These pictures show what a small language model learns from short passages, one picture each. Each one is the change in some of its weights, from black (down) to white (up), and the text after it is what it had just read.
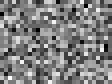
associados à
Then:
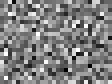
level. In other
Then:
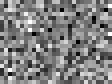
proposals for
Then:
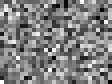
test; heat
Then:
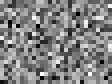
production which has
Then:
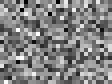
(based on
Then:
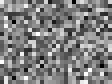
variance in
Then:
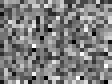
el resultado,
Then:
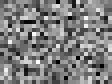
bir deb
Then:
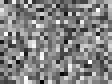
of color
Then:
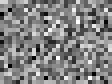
el tipo
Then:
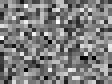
the modified
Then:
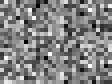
informação e
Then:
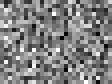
deber del
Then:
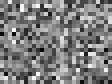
are the four
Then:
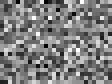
– Globally
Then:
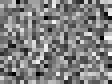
share of all
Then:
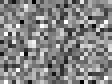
of fibers
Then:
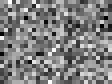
complexity is
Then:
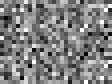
Our wish
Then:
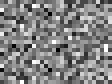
the analysis of
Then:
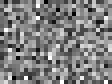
contributions to
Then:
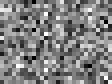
that it can
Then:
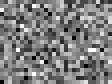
the link between
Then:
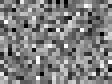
got treated
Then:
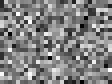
considerando as
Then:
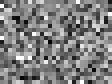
can enable
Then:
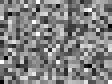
testing in
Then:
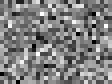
unda turli
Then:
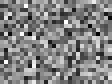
de energía
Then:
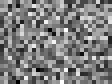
years before
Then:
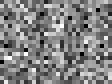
mark it as
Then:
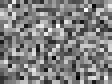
el autor,
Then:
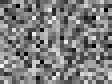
din nou
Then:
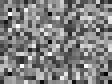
basic structure
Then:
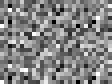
reproduction in
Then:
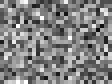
and China,
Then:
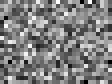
investigate the
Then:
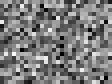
is a lack
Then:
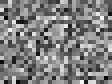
to the field
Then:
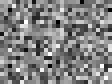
indicator species
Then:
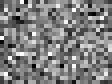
cultural value
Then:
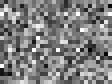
greatest number
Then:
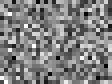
work investigating
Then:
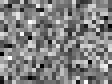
in methodological approach
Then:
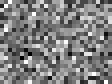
where torsion
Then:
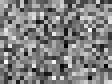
și să
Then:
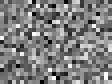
the ratio
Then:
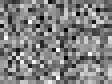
subject were
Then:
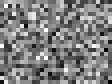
of soil was
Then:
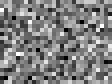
interactions while
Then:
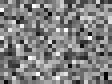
the form of the
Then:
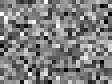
weight can be
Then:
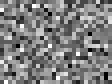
the data mining
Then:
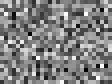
у них
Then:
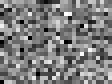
mai tare
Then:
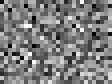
a obra
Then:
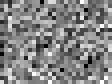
stronger impact
